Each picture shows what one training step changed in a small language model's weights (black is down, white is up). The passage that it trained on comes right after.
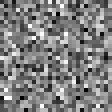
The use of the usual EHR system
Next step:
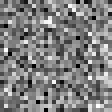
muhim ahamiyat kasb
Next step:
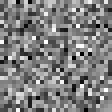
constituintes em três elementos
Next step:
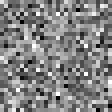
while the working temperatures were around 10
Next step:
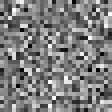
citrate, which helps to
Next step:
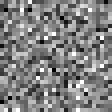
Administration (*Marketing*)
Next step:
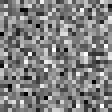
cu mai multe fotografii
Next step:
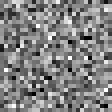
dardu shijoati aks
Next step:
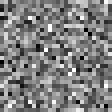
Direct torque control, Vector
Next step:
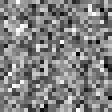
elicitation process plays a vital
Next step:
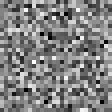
not yield sufficiently reliable or
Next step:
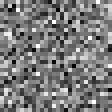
cobertura o calidad de sus
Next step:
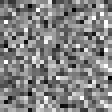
параметрлари учун
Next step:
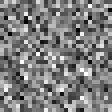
programs in the [Rapid
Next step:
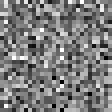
dengan alasan untuk bergaul dalam
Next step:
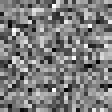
ASEAN Chair shall
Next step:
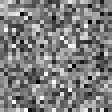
for the daily disrespect that those
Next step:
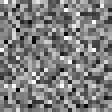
of axes of the reciprocal
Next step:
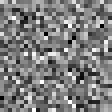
the social order of the times in which they
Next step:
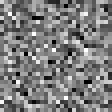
the Head of Department of
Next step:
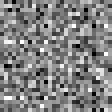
тилда ишлаб чиқиш
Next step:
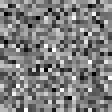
j)$ using the cross-shaped
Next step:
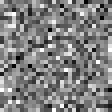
garment industry is one of the key
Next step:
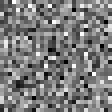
iguais em todos os
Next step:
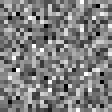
educativas públicas y la dimensión
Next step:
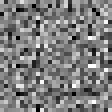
значна диспропорція
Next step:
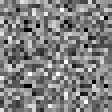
відзначали зменшення на
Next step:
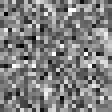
11. Committee on
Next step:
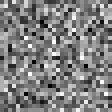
and validated measurement uncertainty*.
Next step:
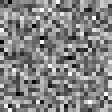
\overline{1, r}
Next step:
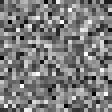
technical precision required for effective communication
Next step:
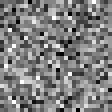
the source node with a higher
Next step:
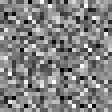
Production Economics* 112
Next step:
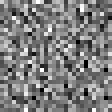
will: 1. Make the activity more
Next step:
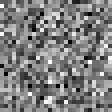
investment in Guatemala.
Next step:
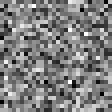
ya'ni ularda kasbiy
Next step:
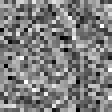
their job. Keywords:
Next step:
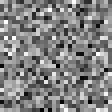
ijodiy odamning hayot
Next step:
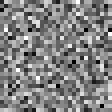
gran demanda laboral, desde
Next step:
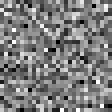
monitored by UV-Vis
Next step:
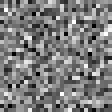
она является последней
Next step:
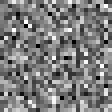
unga. Ilohiy tavidga
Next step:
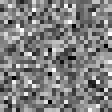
Theoretical relevant concepts
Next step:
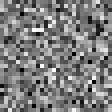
significant compression of M2L enables
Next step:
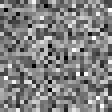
Вольфа, экономические
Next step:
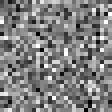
been found to be predictive in the
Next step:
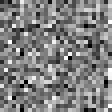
Wang H, Sun F,
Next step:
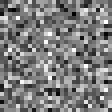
radar reflectivity. Some
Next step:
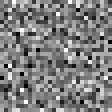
сатҳдаги ўзаро aloqalari
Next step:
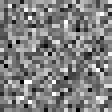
un control climático total fuese
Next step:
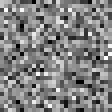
hamisha minnatdor
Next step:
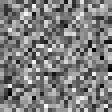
que podem causar lesão nos
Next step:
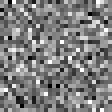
tipo, andar a gente não
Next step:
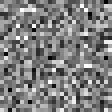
Kattan and Valenzuela
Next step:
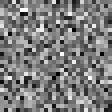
matriculadas y egresada,
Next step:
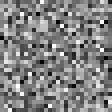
misol uchun Buyuk Amir
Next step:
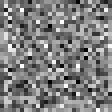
bank ishining zamonaviy
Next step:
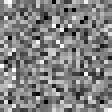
концептуальних засад
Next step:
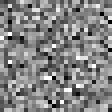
қилиш услубиятини
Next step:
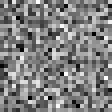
explosive strength 0.397) were
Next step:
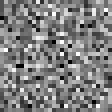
for discoverability. Finally, I
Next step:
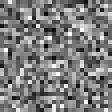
ocupar el pensamiento
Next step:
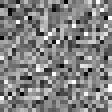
loading. The critical bond
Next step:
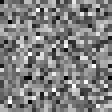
darzył sympatią.
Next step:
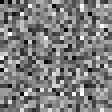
Kovalenko Yu. P.
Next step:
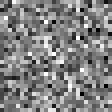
голосних [i], [и].
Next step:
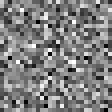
Masalan: Sevgimiz
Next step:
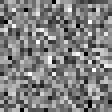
compared to the number of copies of the
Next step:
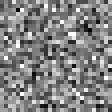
aytmoqchimanki, bu
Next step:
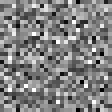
davrga bo'linadi: -
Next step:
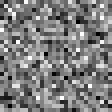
analysis into a locally relevant challenge and
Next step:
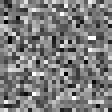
a bridge cannot create
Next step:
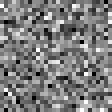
in west and south arrays
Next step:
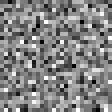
перед Україною, а
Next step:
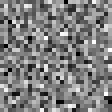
section, we will describe in full our
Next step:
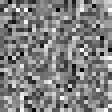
presidium, suveren,
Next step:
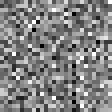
Status Validation Errors
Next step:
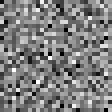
crítica e processo de integração.
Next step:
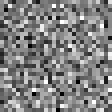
yang disandarkan kepada
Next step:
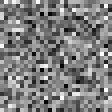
of fertilizer sources to
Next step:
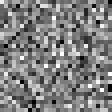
is differential pattern in the values of
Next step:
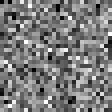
M. V. Jayaraj and
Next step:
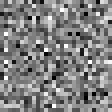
kasb-kor jihatdan
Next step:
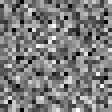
(11). We can also estimate the value
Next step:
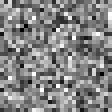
Floyd's Algorithm is discussed
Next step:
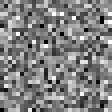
imkon qadar erta, erta
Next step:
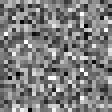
be distinguished [7]. The
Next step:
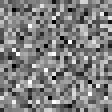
machine productivity. Dependency
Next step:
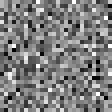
because of low production in seed number per
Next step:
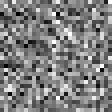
holding a bowl and
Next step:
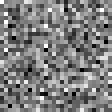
could contain different number of neurons in its
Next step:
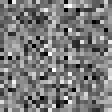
soil layer, and also it forms
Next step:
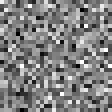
weg naar topposities nog
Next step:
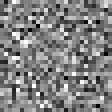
rise animal bite cases requires
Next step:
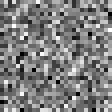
trematodes, were not observed.
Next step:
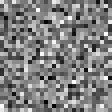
exhaustion Low (≤
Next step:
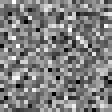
enhancement” on the “Star
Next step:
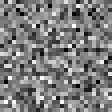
including their parametrization (both at the
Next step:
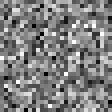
docentes necesitan apreciar
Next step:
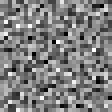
bo'lgan quyosh va shamol
